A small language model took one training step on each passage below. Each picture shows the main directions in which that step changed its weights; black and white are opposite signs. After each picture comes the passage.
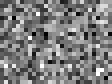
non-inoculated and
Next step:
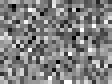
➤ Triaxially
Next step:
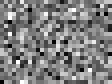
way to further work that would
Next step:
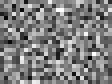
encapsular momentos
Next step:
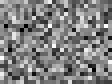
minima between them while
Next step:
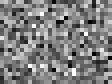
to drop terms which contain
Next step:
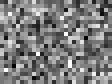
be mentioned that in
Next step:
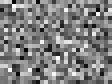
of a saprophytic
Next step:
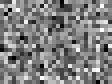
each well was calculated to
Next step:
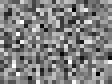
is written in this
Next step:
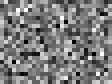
redor ferida
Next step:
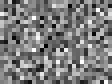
Motivation recorded the
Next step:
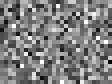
Scala. Терми
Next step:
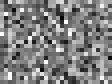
reviewed to identify
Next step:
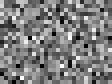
sections are very small, in
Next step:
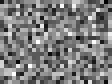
gestion sociale agit
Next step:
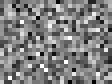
o prèvia a
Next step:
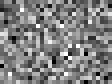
Test Set) Lower
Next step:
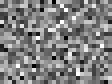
investment decisions
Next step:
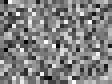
user $k$ as
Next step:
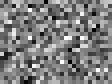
intake is associated with
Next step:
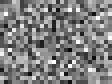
LISA sensitivity
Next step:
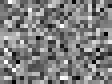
Mode. B. Testing
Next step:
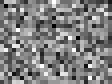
. Thus, at least
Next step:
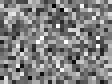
issuing new shares
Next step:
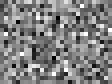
strategiya sifatida
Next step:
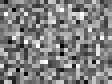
of *isopedicin*
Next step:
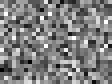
світі, від
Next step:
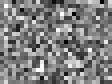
chosen for the study. The
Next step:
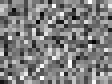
sensors operate in
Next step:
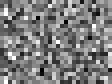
under common white light
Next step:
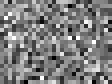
these new meanings. However,
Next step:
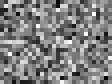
oficio de traducir
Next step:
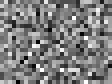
содир этилиш
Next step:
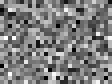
of Physics, University of
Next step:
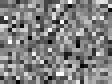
Christian 363
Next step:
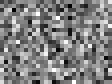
higher constraint to the
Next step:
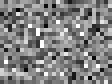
ham ish berishi
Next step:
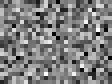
telescope have been
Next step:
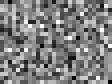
two and is linked to
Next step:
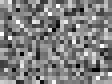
world. Still
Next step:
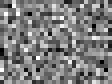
for connected to latch
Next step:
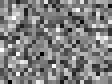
for the $i$-th
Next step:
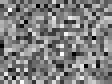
was a grave error
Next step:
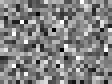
is then difficult to
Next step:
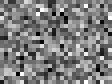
identity obtained by differentiating the
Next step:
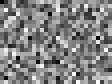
■ Molise
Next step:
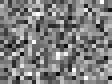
wrong, but the newer
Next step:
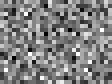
scaled to run at the
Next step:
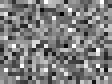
long-lived could we expect
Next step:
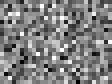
across the entire
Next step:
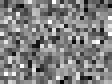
і слова С.
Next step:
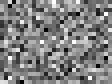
Los Libertadores,
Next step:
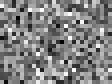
of the proposed feedforward
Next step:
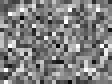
Dados, Professor de
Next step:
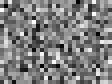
vitality forms are a
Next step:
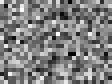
\rangle$. This shows for our
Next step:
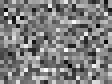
uchun janglarda
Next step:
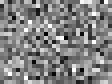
This items deletion
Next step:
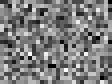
\caption{Energy level
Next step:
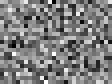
estudos sobre ela.
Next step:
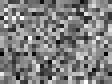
y McDonell
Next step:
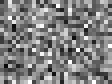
is possibly a typical
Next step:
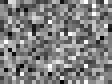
door de Hoge
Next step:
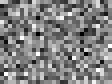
and atom vortex
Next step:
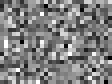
there was a 4-month data
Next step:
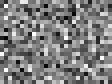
an ensemble of
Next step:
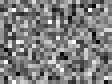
interest The authors
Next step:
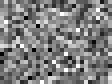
result after one year of
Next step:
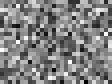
to the bouncing type
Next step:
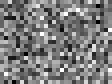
stagiului s-a
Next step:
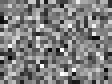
B, the regions of peak
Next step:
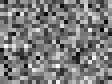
culturais e sobre a
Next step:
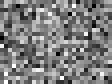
of BZ computing
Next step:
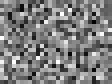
These tools will build
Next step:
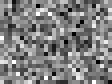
The rationale for considering
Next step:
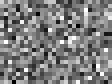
is estimated that
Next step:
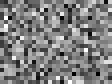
TaAs at a
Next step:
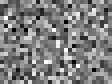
belief assignment
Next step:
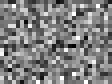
axial plane were calculated
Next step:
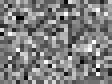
standard; ^b –
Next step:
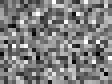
funcții publice
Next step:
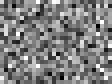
bacteria and parasites
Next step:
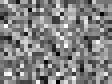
RPC3 layers,
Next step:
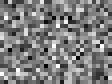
recent attack on the National
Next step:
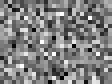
decoupled from the
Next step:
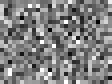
increases for a given edge
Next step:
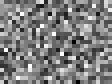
Bunday metodlar
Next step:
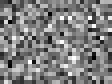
democratização do
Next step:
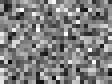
the state bourgeoisie
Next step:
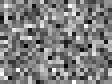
operation to the characterization of
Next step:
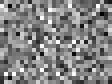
expenditure on
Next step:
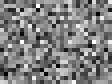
hisoblanadi. Bu
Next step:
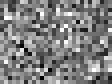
of the type 0/0.
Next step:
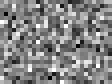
practices. Despite
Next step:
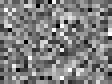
a Buckingham potential
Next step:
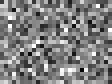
as \begin{align}
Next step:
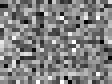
results in a V magnetic
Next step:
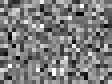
color stability and an
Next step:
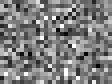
WFS frames
